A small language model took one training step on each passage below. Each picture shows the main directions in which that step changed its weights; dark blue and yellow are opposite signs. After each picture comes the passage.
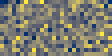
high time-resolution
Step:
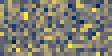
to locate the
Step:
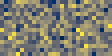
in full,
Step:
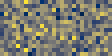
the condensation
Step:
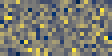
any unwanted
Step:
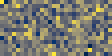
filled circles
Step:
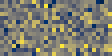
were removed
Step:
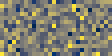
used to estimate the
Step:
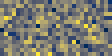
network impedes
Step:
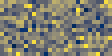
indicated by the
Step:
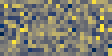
a PISN at
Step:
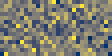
can be used directly
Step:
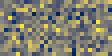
\pi \lambda
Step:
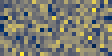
been fielded on
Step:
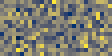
parameter space that produce
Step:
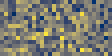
that if $r
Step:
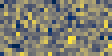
of this drift is
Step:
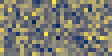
ones is to
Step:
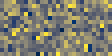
this letter we
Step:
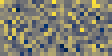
sufficient angular
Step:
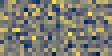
states toward the process
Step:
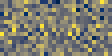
the spectral line.
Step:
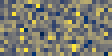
width $\approx$
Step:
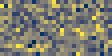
is presented.
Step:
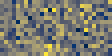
all mobile
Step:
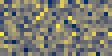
in detail in
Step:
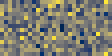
to be solved.
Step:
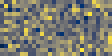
and channel feature
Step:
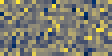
transmit toward
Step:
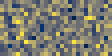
computational cost
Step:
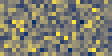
approximate target
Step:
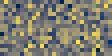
inter channel interference
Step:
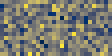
oxygen or
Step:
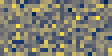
= \frac{\varepsilon
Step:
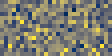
distance $Z$ of
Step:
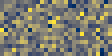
detectors. In
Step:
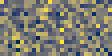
the intricate
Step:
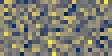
in this work, initial
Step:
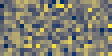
in wages results in
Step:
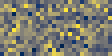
combination of point
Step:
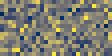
people to
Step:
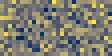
power traces from
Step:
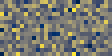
the previously studied
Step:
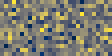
the two transversal
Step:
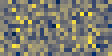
qubits and
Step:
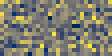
vortex. This
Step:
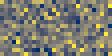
scales down
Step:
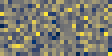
patients were very
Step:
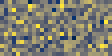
lengths and
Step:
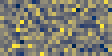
components of the
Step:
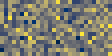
$D$ or two
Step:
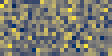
for computational
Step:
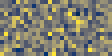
this section, we
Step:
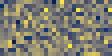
of the parameters of an
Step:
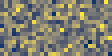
currents flowing
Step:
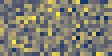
break down
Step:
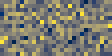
\atop j(
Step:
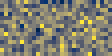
therefore, one of
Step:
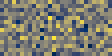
distributions. These will
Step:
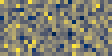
WZNW model
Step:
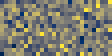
ablation process,
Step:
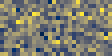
measurement noise,
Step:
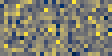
of MCP
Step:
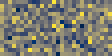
shift toward
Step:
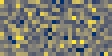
particle's variable
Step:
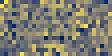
for heuristic
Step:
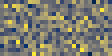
moving out of
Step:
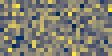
The linear potential in
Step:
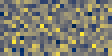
theories, such
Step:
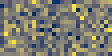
used to provide
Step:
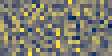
explicit expression
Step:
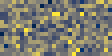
the anomalies
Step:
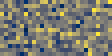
the channel direction
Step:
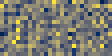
of CN or
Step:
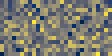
one can approximate the
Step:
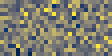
transverse velocities
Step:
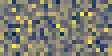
qubits in and
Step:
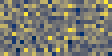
the compiler from
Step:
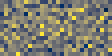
the temperatures of
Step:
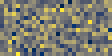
and Thacker
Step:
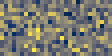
a first possible design for
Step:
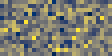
parameters together
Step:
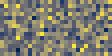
The lack of
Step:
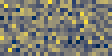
SI title
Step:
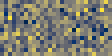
$a$, each
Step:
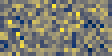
relaxation rate of
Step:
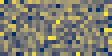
hollow site using
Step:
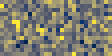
prepared in initial
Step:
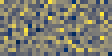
In this paper, we
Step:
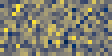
time overhead of
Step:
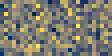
independent conformal
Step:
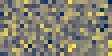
the shape of
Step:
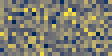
\right. } n
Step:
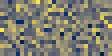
sample after additional
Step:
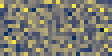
reaches its
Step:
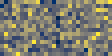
forward direction
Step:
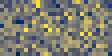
separated by one
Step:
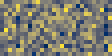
interpretation of the
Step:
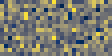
to the QCD transition
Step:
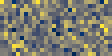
whose surface magnetic fields
